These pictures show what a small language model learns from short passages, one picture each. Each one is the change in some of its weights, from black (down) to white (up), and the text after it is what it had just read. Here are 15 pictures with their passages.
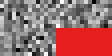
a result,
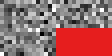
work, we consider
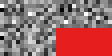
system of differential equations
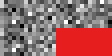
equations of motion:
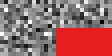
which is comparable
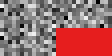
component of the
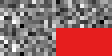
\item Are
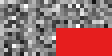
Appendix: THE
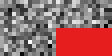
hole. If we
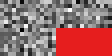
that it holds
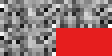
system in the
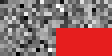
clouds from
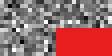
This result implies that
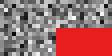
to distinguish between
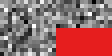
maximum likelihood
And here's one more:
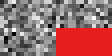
and for designing
